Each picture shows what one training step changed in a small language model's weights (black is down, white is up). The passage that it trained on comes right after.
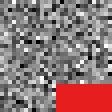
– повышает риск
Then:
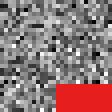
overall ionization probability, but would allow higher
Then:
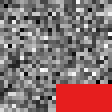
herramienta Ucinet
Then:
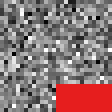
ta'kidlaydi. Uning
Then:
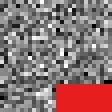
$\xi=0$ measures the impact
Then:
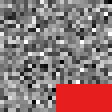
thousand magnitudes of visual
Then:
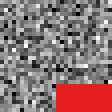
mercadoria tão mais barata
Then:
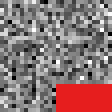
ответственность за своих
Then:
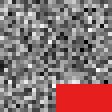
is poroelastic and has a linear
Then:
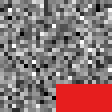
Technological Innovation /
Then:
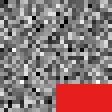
воде вызывают также
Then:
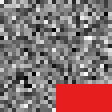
atribui o sentido de pedra
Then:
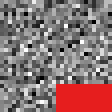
cases, we focus exclusively on
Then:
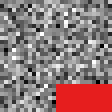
energy ($E_0$) has been
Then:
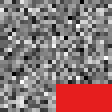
A total of 170 key mutations of
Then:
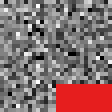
involvement and its accompanying
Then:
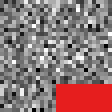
va uying boshqarish tizimiga
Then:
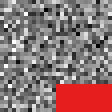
scattering was firstly proposed for homogeneous magnetic
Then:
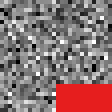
sondagem 4, contudo
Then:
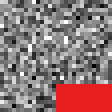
жазонинг учдан икки
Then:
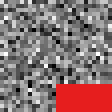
three redshift bins, demonstrating the
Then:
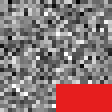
0.50 keV to represent the
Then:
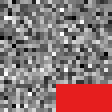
*metadona* que se
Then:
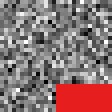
inference pipeline treats the user
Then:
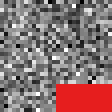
for $Fe_1$ and
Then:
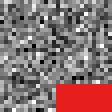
tiene entonces una idea genial.
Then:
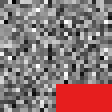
стаціонару Рис. 4
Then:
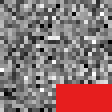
Livro Didático:
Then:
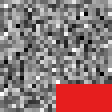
people incorporate it into their
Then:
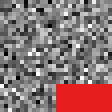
(the shutter of the
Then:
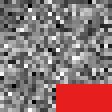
correspond to charge density fluctuations. This is
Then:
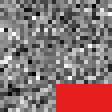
retardation since this provides the Hall
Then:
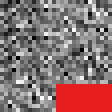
} \smallskip \smallskip \affiliation{
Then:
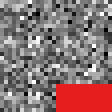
H., Slowig, B.,
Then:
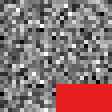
participar honesta y
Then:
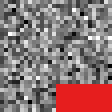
development in conditions of artificial
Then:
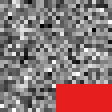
ofreciendo un espacio
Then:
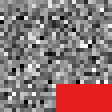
**Tashpulatov A.
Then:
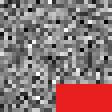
Santos, C.O. A
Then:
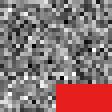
qog'ozlar), yani
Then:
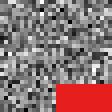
is computationally inexpensive and achieves
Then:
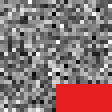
Gulsanam Ne'matovna
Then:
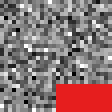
organlari mulkdorga
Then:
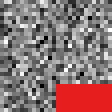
qat’iy nazar vazifalarning
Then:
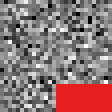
cotton with four layers of
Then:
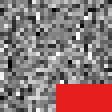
publik di era modern . Namun
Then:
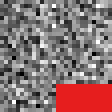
características biológicas son evidentes y
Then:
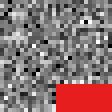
{\bf 1} is really in the
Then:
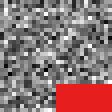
can result in a better saturation of
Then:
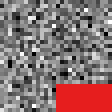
paciente e a diminuição da
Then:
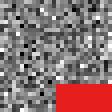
assuming quenched strategies in their
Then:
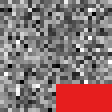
introduce circular container with a base of
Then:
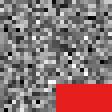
m2cai16-workflow is
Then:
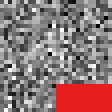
- ilmiy va rasmiy uslubda
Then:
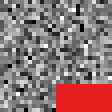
SN light curves, and we thank
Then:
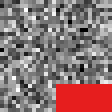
data. At room temperature,
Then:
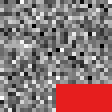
навиків. Відповідне
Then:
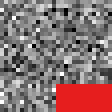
cc\bar c)/\sigma
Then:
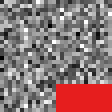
Indicating that using parameters determined only from
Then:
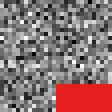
didik kelas V Mi
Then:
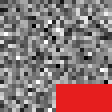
воситалари, шу
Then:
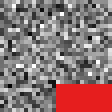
reasonable computing time. While analogy
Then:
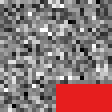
that are not shared across expected code
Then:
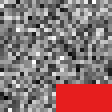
бўлиб турибмиз.
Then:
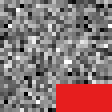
it possible to detect type errors in both
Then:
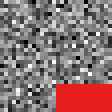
divergent statistical complexity that,
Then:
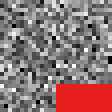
intense diffusive processes in the
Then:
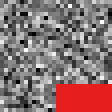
will be to replace a traditional,
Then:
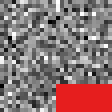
discrete index j to the continuum variable
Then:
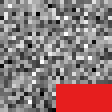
Тешабоев Ж. –
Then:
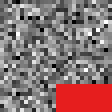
aks ettirishga rahbariyatning
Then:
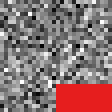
sababi shundaki, u
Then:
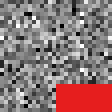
de l'économie, le ratio
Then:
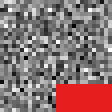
conductance of the link between nodes
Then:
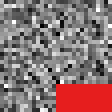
Tokharistan, seed.
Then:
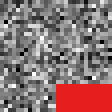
dimensions of nanofilms to increase
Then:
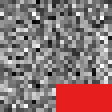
such behavior while accumulating the statistics
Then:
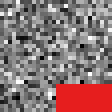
элементами системы
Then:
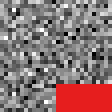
К этой же группе можно
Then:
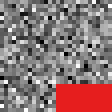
una formación profesional de calidad.
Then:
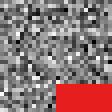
circular, del tipo de arquitectura
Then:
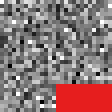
discriminate between positive and negative samples and
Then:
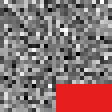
é definida como atividade na qual
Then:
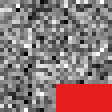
زيادة، مما
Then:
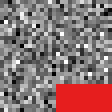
in Slipchenko Volgograd
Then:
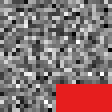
em 2019, a Emenda Constitucional
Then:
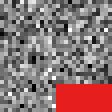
the characteristic angular momentum scale ($\sim 4
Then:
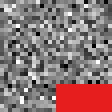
like water, liquid
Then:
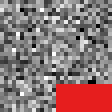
natijasida kelib chiqqan
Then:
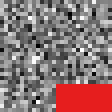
inset of Fig. 1A
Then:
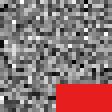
mulheres grávidas
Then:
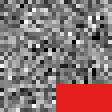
of the small bodies since in this
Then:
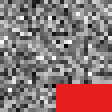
боку оточення.
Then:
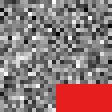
suv sathlarining farqiga
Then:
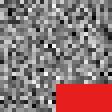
anos; de outro, um período de
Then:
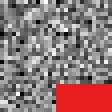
the minimizing density and corresponding chemical potential.
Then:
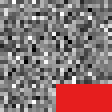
mission simulation and component separation aspects
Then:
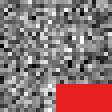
context then dynamically activates specific models within
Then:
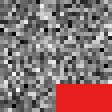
are the seeds for all cosmic
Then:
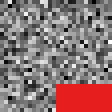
decrease only due to a 'normal'
